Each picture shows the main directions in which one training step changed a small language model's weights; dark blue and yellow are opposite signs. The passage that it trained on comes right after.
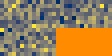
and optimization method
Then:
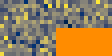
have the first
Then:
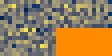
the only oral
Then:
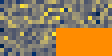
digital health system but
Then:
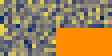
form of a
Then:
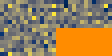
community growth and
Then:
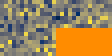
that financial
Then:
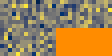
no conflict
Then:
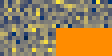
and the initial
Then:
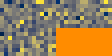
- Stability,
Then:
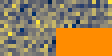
In the proposed
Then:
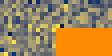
of each item
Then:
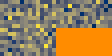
by the national
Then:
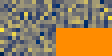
about the state of
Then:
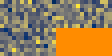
that of the
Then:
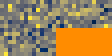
between UBC
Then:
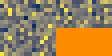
other hand, can
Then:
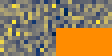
findings reveal
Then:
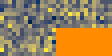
when consuming
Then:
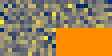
Commission of
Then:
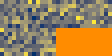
of July
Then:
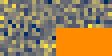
spaces or
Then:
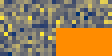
is difference that
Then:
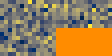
influence of
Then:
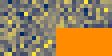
and motions to
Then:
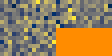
measurement parameters
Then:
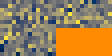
increase or decrease
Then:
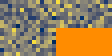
paper is to develop
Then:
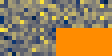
from the top of
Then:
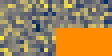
equation. In
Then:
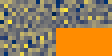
this essay
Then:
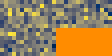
is that it
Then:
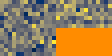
architecture is
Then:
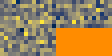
be teaching
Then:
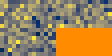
AlN layer
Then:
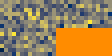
which are based on
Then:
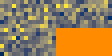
was performed by
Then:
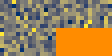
study, of the
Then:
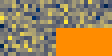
certain quality
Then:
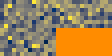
make a
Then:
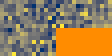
a protein
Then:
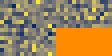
within academic
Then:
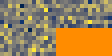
lack of
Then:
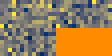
count so far
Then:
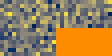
India are
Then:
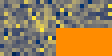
The system was shown
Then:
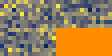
solutions as its
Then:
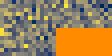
indicated as
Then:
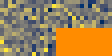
educational study.
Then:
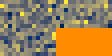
ataxia is
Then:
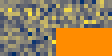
which filled
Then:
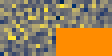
was improved by
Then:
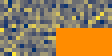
and take
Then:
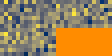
in BSG
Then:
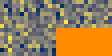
that occurs during
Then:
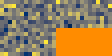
tool includes 8
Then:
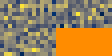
the four
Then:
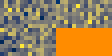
and all of its
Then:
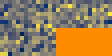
level. A total
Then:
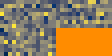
techniques depend on
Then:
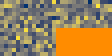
do modelo em
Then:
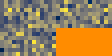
and there is no
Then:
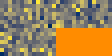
because one step
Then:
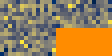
the same as the
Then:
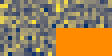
consistent and
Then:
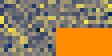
mode at
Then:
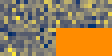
reaching the
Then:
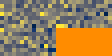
neonates will
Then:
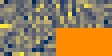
\leq l,
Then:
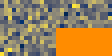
and then realize
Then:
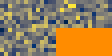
solution with a
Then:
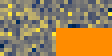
result is particularly
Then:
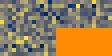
installation at
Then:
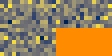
world, the
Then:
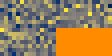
used for the
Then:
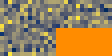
and Consequences
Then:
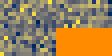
In the first
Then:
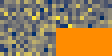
they study to the
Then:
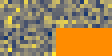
toluene in
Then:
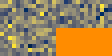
milled and
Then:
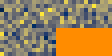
and durability
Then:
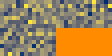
no fingers
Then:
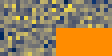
prevention and
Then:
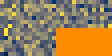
an individualized and
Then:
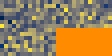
certain countries
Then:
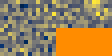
the father of
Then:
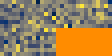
overthrow the
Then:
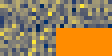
age of the
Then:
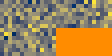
of which only
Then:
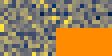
thread using
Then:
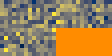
water. The
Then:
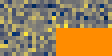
s/he can
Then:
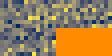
among 54%
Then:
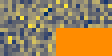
way of life,
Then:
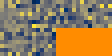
relevant parameter
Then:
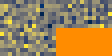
separately according
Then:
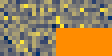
a strategic
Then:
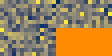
content of the
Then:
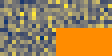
way, the
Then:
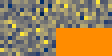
should do the
